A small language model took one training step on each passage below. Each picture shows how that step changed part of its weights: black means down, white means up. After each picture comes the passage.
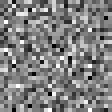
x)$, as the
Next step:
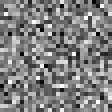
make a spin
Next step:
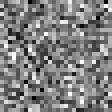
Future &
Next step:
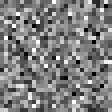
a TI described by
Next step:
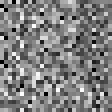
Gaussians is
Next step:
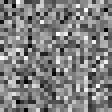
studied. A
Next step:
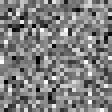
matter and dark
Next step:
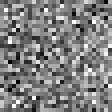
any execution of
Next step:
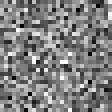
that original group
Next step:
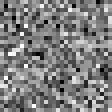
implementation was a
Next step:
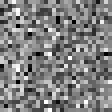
the cost without
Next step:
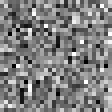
every $y
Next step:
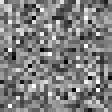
this case, the
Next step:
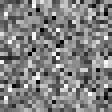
central massive
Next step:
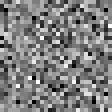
of LRDs
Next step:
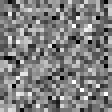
occurs when
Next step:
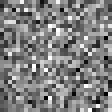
pairs. At
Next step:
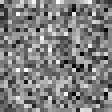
papers, being
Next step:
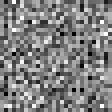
each event is
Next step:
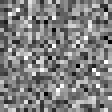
at depth.
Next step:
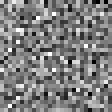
table, the
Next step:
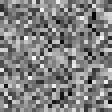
domain of
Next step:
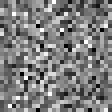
above constructions,
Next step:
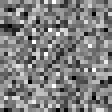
signal spectrum and
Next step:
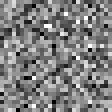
In this work the main
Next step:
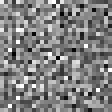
current density, the
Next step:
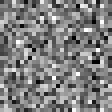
PE blocks
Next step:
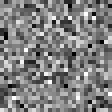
the calculations are
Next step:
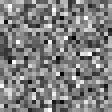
all the plots
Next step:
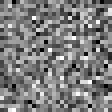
effect persists
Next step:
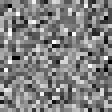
of how much
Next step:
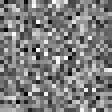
be generated due to
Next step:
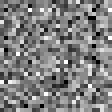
% \item
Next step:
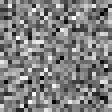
charge. The second
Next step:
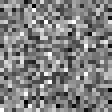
the addition of new
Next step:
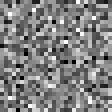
In Section 4,
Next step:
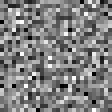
defining distinct
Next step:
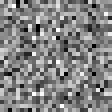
CI gain.
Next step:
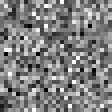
$Q$ is
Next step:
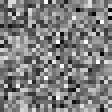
of spin-up and
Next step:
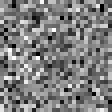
weight is small
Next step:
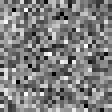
To the point of
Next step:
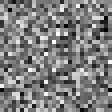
with data dependencies
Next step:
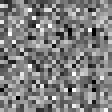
testable by
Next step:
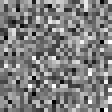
layers are
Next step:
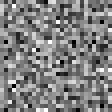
that the minimum value
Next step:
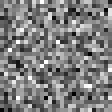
cuts, and
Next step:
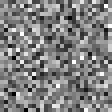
is either
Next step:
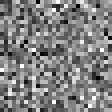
ECLh and
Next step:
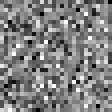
we summarize
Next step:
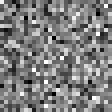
$l$. However,
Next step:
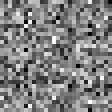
represent the time evolution and
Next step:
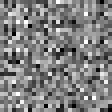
background signal.
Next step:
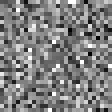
represent the Landau
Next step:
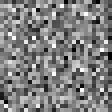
repulsion in the
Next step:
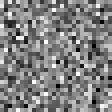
\times D}$
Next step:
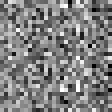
to correspond to the
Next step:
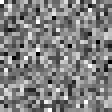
the most massive
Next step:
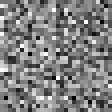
maximum phase shift
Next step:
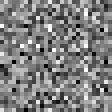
for instance by
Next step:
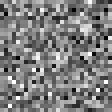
with solids,
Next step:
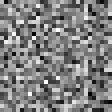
these results are different from
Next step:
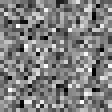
\sin \theta
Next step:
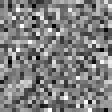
range the shell
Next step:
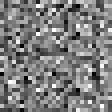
ASC and
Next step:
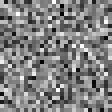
of energy reduction.
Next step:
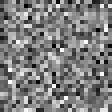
in constructing
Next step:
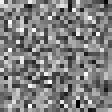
the period of study,
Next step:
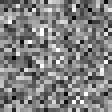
power. Here,
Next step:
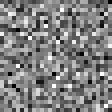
electromagnetic energy
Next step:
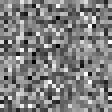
and the University of
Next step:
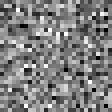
fields), or face
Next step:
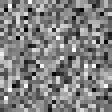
this mixing can
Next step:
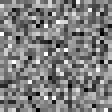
relations $\nu =
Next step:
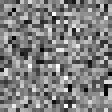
identify $\underline
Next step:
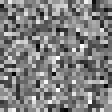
30 times) to
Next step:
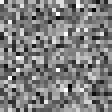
to each other,
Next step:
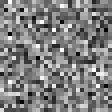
heating needed to
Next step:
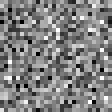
gluon can be
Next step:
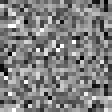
used in the experiments
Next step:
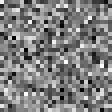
data of five
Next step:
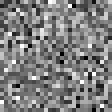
via a contribution
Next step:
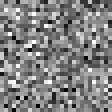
three equivalent
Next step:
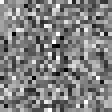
the force between
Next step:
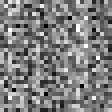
invoked to
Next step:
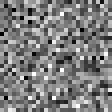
with some questions
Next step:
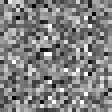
space. Both the
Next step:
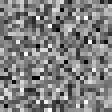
the afterglow
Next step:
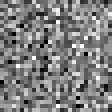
an interaction. For
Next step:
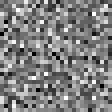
a qualification
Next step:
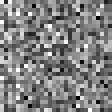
the time of the peak
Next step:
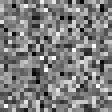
has no weight at
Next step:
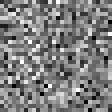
is degenerate with
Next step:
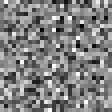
the bottom
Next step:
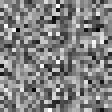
of the National
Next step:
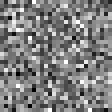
mediated by the
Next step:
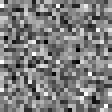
& \nodata
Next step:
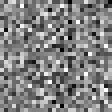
the combination
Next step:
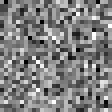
this branch have
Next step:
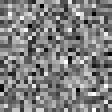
to structural
